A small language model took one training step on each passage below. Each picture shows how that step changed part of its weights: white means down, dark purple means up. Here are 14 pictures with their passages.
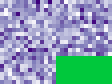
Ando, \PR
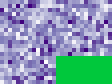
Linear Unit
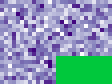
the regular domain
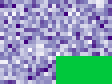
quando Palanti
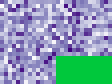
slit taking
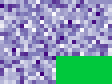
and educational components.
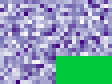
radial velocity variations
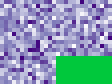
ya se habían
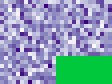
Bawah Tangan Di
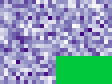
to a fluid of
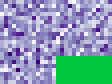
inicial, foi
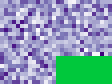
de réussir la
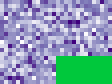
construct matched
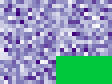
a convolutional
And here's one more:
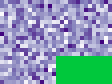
are duties of the
